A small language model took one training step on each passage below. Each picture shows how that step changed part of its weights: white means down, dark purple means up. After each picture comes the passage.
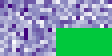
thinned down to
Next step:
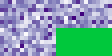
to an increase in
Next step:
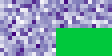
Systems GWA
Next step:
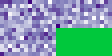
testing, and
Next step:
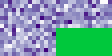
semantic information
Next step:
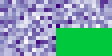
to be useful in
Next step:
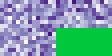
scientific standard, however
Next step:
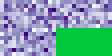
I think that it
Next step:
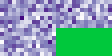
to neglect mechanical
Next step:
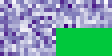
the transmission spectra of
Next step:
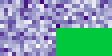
assumed to be
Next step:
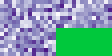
in locks.
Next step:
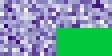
Mix 2
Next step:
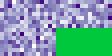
that building community health
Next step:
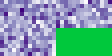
frequency of the
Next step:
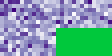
qubit) realizing
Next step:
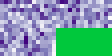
experts from the
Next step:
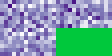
nanoscale strain
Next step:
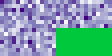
term in velocity;
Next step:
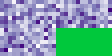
an interior
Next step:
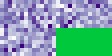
for a predicted
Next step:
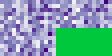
2, which corresponds
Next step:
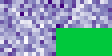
analyzed. Mean age
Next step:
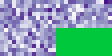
in Nigeria).
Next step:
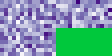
standard published by the
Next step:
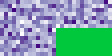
clarifier feed
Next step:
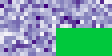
Lorentz symmetries.}
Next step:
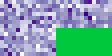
the spectrum increases in
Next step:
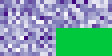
time, space,
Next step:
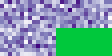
draw maximum power from
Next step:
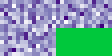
since it uses a
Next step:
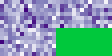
Denote the
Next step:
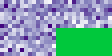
automatically. But,
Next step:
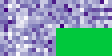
TTS model
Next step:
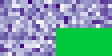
particles to give the
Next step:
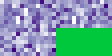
0$. But when
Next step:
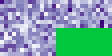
data to constrain
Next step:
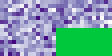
and relative weight of
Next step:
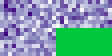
case. }
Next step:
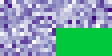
the Students'
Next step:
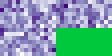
deflection data can
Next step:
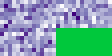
breaking is communicated
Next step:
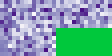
of the potential impacts
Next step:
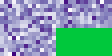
the prison
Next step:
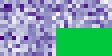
Appendix, we discuss
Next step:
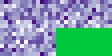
are unitaries
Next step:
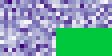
implying a possible
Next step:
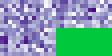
time sequence} Energy
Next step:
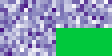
corresponding equation of motion
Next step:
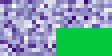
reconstruction errors versus mode
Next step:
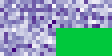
if one field has
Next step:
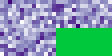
use singleton
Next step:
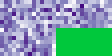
of the connection between
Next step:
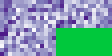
and feasibility.
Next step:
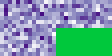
performance? To address
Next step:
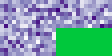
Case of 9
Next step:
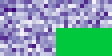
process is consistent with
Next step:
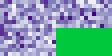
be handed over
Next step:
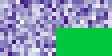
has found evidence of
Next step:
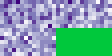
exhibits a dominant peak
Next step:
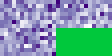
as a confirmation
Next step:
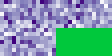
are shown in
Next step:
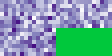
high strength composite
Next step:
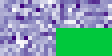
\\ \large These
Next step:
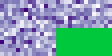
result in an
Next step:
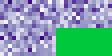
Technology, Universiti
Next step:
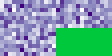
$k \neq
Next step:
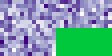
extracted from the
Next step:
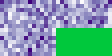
instance, the equations
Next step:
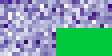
collaborative learning
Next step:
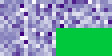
Space Res.,
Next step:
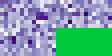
heterogeneity in the
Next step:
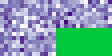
The unit of the
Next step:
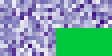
in related cosmological
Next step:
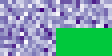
& sys.
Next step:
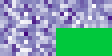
thus reasonable to expect
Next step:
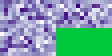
complex interplay between
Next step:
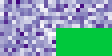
similarities between
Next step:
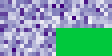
resistance patterns, particularly
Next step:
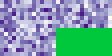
of the sensor
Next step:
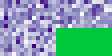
acute phase
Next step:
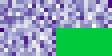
all members of a
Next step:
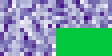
on the mathematical
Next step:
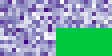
to females
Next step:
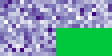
reductions while
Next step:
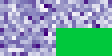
written explanations of
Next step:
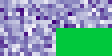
base of the
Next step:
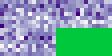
setup, and
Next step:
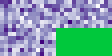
flexibility but is
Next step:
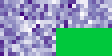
band luminosity of
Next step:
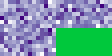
Theorem 1 Recall
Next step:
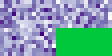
of all the
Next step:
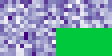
map was also
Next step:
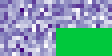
error rates and
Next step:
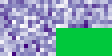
The original print
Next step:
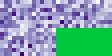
of driving velocity
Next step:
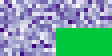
the gender balance at
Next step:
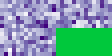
lower duty
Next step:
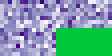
stated goals and
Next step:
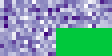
Society for
